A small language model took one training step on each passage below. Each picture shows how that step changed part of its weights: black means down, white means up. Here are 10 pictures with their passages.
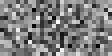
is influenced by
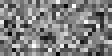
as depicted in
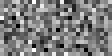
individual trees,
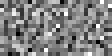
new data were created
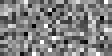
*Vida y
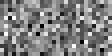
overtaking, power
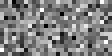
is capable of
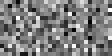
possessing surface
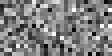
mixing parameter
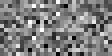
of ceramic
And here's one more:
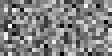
and behavior;
